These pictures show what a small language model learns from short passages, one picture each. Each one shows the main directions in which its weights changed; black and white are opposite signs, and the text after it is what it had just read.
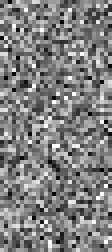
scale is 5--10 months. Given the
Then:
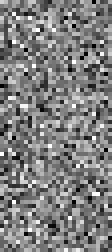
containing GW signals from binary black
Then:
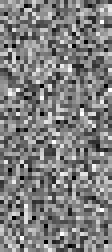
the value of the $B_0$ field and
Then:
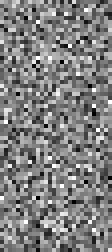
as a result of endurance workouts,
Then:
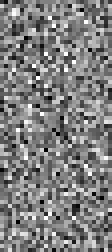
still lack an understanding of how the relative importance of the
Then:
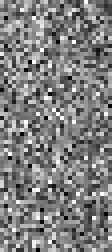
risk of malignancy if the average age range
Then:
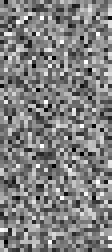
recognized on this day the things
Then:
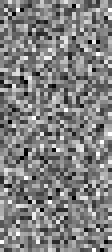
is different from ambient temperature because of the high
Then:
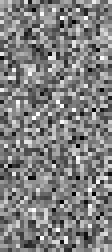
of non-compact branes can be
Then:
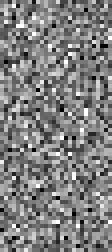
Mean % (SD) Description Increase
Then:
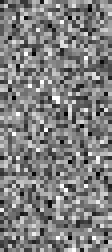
of infectious diseases. Household
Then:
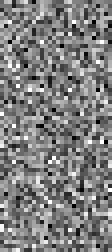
\citep{miko95}, this places
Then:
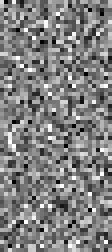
$\phi$ as a function of $t$.
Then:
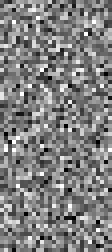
sequence to obtain an enlarged cross section of
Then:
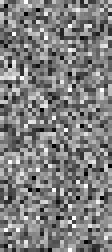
June 2024 Actual submission
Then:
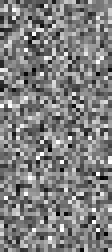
business may face bankruptcy. The
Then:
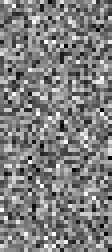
produced. In general, thin films of
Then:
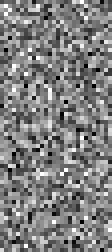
to stay within observational supernova
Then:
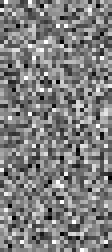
number of cells within aggregates after metal
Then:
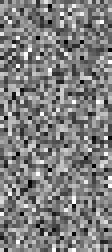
fact that the relevant convolution product at finite temperature is
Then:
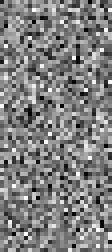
this unambiguously results in finite
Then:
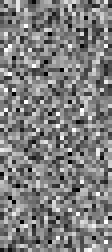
Case (TC) belonging to the
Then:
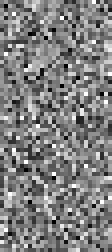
regions in the Majorana phases are allowed
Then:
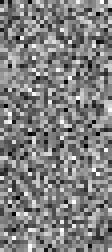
anomalies of viscosity and thermal
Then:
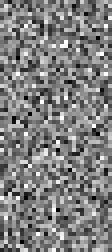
Hong Kong University of Science and Technology,
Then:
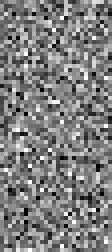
interesting for maintaining its single-mode operation
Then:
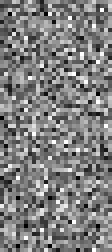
Love for his work 6. Originality
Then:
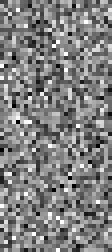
is clear that researchers choose transformational
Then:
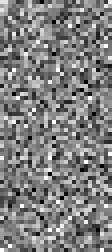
NARL We will present the comparison in
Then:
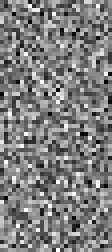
Study, The Hong Kong University of Science
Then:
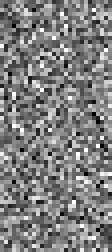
(DWT) based decomposition followed by
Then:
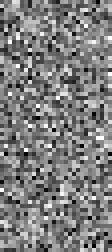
$r$-adaptive methods and their associated
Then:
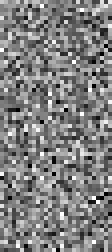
The study demonstrates the overall feasibility and
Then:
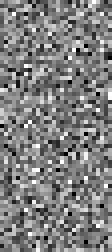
the upper inset in Fig. 3 is essential for
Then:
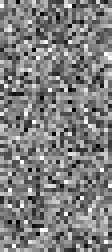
propagated by Hans Joachim
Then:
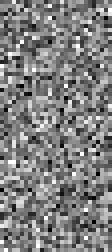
the mirror are connected to the
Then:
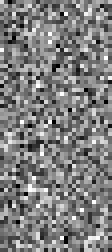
with version numbers, licenses, source
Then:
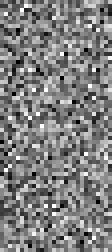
the values of the asymmetry angles happen
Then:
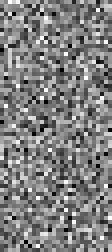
Suicide is established as prevalent
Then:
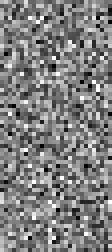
often prepared in the form of written
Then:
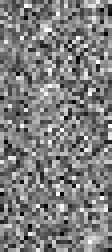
the luminosity distance of the source, independent
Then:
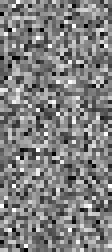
new services, managing assets and developing new
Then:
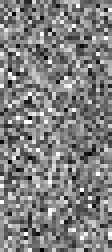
can lead to the asymmetries present in our
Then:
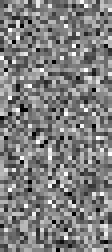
is the mathematical expression of a closing
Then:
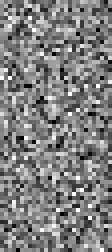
with ${\cal O}_P$, a sector
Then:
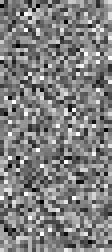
performing several tasks. Configuration involves
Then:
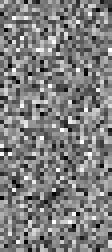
as flaring in an active region) rather than
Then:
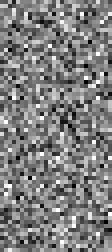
less developed countries. However, we are aware
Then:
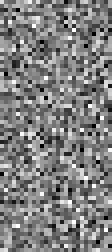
score was performed before and after repeat
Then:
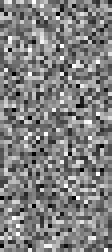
thus $f(r)>0$ for
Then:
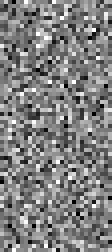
antimicrobial effects of herbal essential
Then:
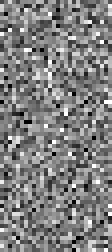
that the distance to the gold fundamental plane is
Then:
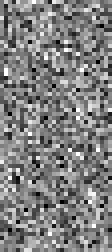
role in transportation, communications and
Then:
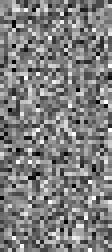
detection methods would be possibly detected. In
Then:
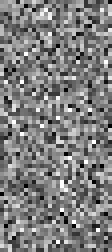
the Kohler's rule. The details of
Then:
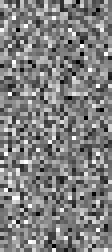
University College of Engineering,
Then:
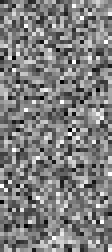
professional appearance. This section made me more
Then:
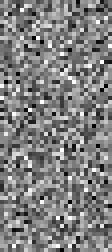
and an inverse spatial distance metric:
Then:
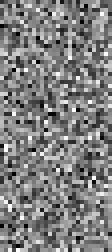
yet, from 100 respondents obtained 50%
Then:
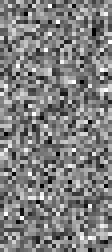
these limitations, OpenAlex shows promise
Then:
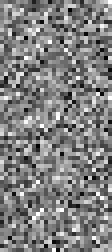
spectra of ceria products i.e.,
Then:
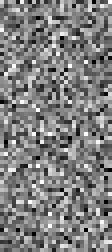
for thesis divided into replicas of
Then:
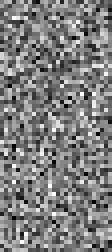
of magnetic field on the curing process of
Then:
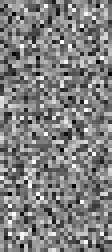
T_{eff} (E) $ relates the
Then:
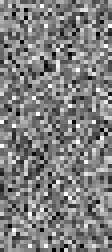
The interpretation of these results is that the
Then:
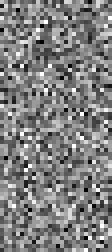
characterized by multiple incommensurate
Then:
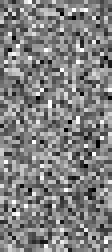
energy costs of buildings and thus are an
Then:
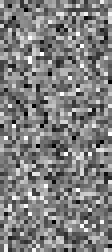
\newcommand{\calY}{\mathcal Y}
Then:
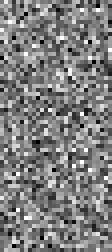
\rangle &- \epsilon_0 \langle
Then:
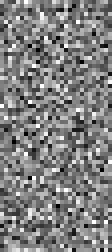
so-called ASR error propagation
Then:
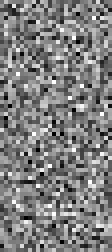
and always waiting for you when you
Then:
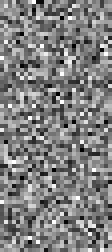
second most important trading partner and account for
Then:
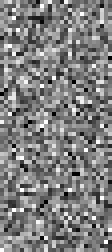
detection accuracy close to 99%. Beyond
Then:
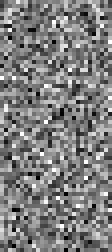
growth from swab samples collected from different sampling points
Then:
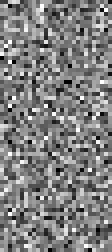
Chinese Medicine. *Clin
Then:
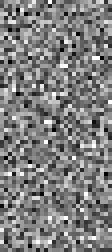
is set around 4–8 times the entry
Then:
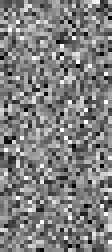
in emission is denoted by an $f$ following
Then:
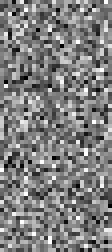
central elements of the (left-moving)
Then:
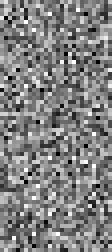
enhance biodiversity" received the most
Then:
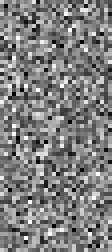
advancement in automated systems and
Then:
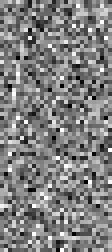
value of $u_n$ can be obtained by
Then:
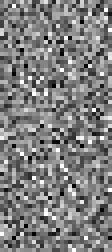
like to choose. After completing the
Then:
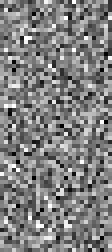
To determine requirements as to music art
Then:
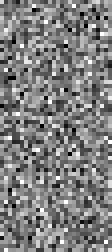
the efficacy of a three-week
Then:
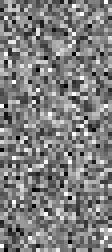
software libraries, which could be tailored
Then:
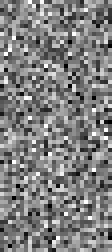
trust relationships and power dynamics within the
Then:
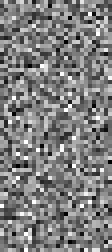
to answer some key questions about the
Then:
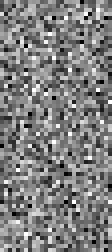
reduced compared to the data shown Fig. 3 due to
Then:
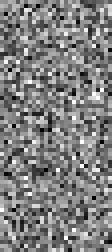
the case when in (17) the conditions
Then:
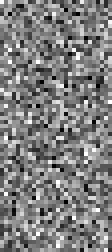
In addition, we compared our work to other
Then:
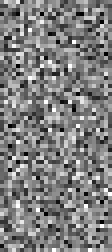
other alternatives for financing a new highway
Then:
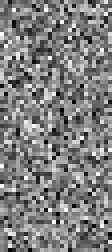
effects that can result in leakage of the
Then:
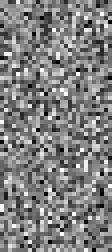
equivalence reads \begin{equation}
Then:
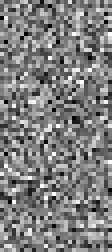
the development of the core region and MD simulation for
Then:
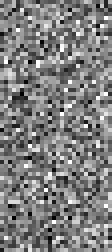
observed some small differences in the metric values and
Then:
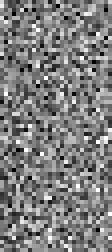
dose and for both the low and high dose
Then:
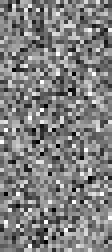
of 1 Al-Ayyoub et
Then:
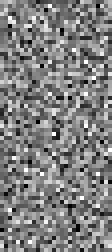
At present, the most suitable formats are
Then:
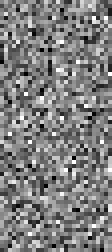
food waste in the household. In the
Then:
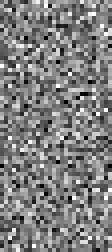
\& Poutanen 2000) and
